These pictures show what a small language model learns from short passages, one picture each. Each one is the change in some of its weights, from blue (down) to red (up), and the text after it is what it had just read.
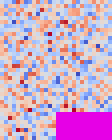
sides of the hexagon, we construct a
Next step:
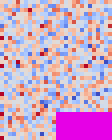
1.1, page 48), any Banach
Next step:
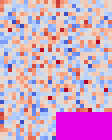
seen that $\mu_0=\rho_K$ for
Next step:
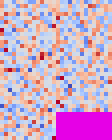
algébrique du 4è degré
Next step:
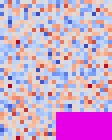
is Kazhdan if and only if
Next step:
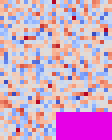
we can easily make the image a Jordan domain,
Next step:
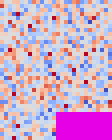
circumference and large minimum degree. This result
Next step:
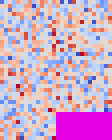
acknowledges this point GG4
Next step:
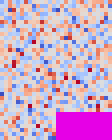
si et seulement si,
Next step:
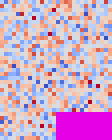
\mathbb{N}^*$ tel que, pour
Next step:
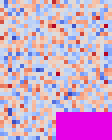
aside for providing reserve
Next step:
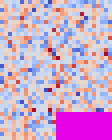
space $\RP^\infty$ are finite
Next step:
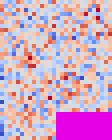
point, implying that we must have
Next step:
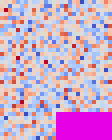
{Efficient micromagnetic simulations
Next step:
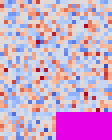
\% of goals scored during the
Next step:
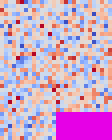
when $\phi$ is a polynomial. We improve their
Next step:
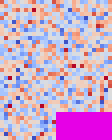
can sweep the angle $\lambda \in
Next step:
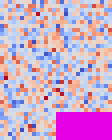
have odd permanent. \newline
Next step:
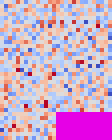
understand the fact that the correct solution of the model
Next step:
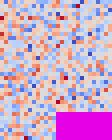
solution proposed by Winterhalter,
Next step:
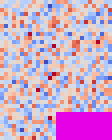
A connected topological space $X$ is said to be
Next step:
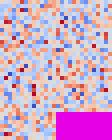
years, researchers have begun to
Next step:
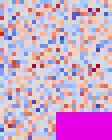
are linear contractions from $H\ominus
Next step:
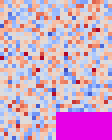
so there is a subexponential algorithm to solve
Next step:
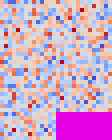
is semiprime left Goldie and
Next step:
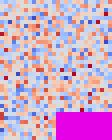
that are relevant in their reformulation of
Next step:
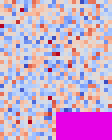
segments. While this holistic method is
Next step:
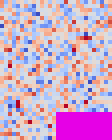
the approximation error, which, in the simplest case,
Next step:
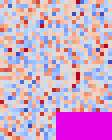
particular, loosely speaking when $X$ is
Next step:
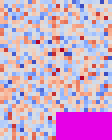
$M$ it moves as a diffusion process in
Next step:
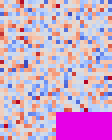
functionals of Kirchhoff-type problems
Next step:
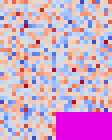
our claim. We argue by contradiction, assuming that
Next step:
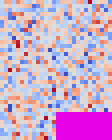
\eea where $h(\cdot)$ is the inverse
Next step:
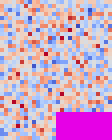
for the first half of the argument for
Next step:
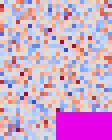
roots, with the presented general formula in Equation
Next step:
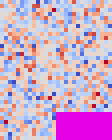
handle decompositions. \begin{figure}
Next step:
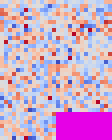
$\Lambda_{\bs H}(\alpha)=1$, then the
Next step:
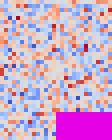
D$, thereafter called {\em a lift}
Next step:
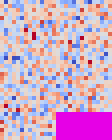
(Martin T. Barlow) Department
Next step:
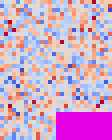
\BBP\left(\wedge^{k} V
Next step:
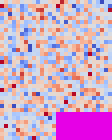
existence of ground states in $\BBR^N$.
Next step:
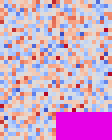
a finite cover fibering over the circle). This then
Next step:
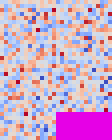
the torus are {\em equivalent} if their difference
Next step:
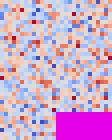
Theorem \ref{thm-2} we know that the
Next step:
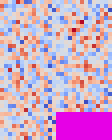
appropriate ratio of Gamma functions
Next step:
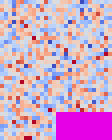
question of what geometric properties of a manifold are determined by its
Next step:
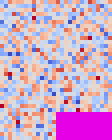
element $y \in G$ which is not in any
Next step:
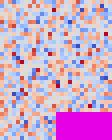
subset $S$ of a group $G$ is
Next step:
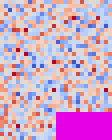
$G$ by passing to the universal
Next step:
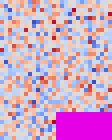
the last two become stable (Fig.
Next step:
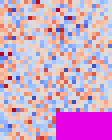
Consider the following functional: \begin{equation}
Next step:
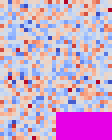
uniqueness of definition $L(k)$ on them is
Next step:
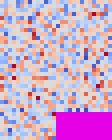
(see also earlier work of Liu
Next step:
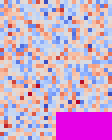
of~\(L_{cyc}(A)\) contained
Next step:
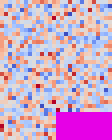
paper, a parameter-uniform fitted mesh finite
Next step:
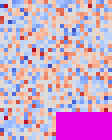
(vi) how can a platform conduct
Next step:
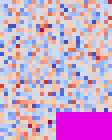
$p$ than from other point of $S$.
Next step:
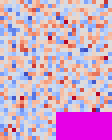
for the definition of $\lambda_0=
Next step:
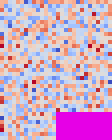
where $\frac{\partial u}{\partial \nu}$ denotes
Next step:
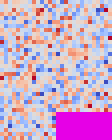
\eqref{PBM} is uniformly positive. The
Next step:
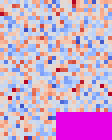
original paper [15], Hénon studied the set of
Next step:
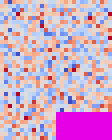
$\wt F_k^{\xi}$) give the upper
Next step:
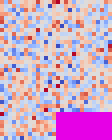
a quasitriangular Hopf superalgebra and so the result
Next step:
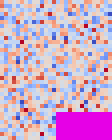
that $\varepsilon_i = \varepsilon'_i$ for
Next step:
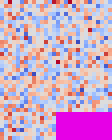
A( \operatorname{grad}^M |H|)
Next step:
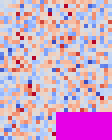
Lemma \ref{A1}, we have
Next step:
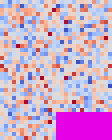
In this section, we present several examples of applications of Theorem
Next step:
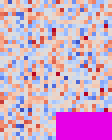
vandermonde linear system. \newblock {\em
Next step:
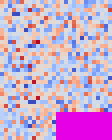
was invented. It was discussed by
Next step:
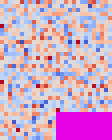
(\ref{equation-equation_F}) it follows that
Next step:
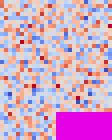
tools to reuse the language
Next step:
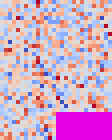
\begin{subequations} \begin{align}
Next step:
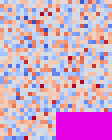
completely described by the system failure probability for each
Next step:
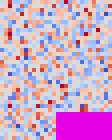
negative threshold is crossed,
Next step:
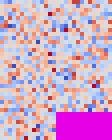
which complements the upper bound in (6.2).
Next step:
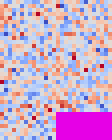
cyclic coverings, cyclically presented groups, geometric
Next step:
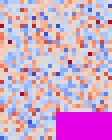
Error bounds for augmented truncations
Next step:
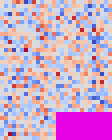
thanks to the usual parabolic regularity. Thus
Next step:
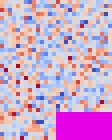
sheaf can be defined over $k$. We denote the
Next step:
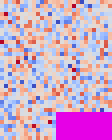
Eq.~\eqref{eq1}. The slope of
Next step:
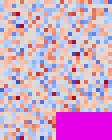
\right) \right] = \beta\lambda
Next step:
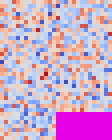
semilinear SPDEs for which the defective
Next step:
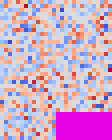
thank the referee for pointing out errors
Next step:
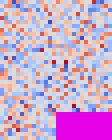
that XHDG inherits optimal
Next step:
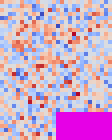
c) of Theorem \ref{th1}. \vskip
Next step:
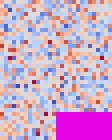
$G,$ $M$ avoids exactly one
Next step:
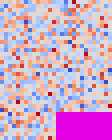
\section{Some prime ideals of minors}
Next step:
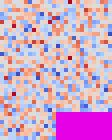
also gives that for $n>0$, $$
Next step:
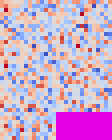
simple $FN_G(D)$-module
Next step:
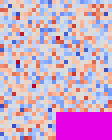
Annals of Global Analysis and
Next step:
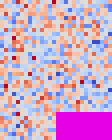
on $L^1(X)$. It follows that if
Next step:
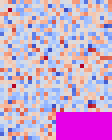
show that $\alpha_u(D) \cap
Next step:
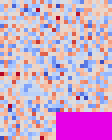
we discuss something incorrectly
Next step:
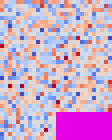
where $k<d$ is a positive integer. For
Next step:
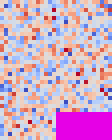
a subgroup of $\operatorname*{SU}\left(
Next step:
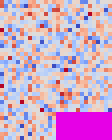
variation norm is invariant to scale change. Therefore, we
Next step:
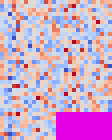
already derived by Jones~\cite{Jo}.
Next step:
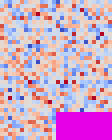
was supported by the Indian National Science
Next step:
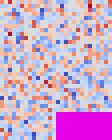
(without trend) is a
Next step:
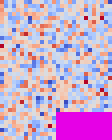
will say that $S$ is \subjex
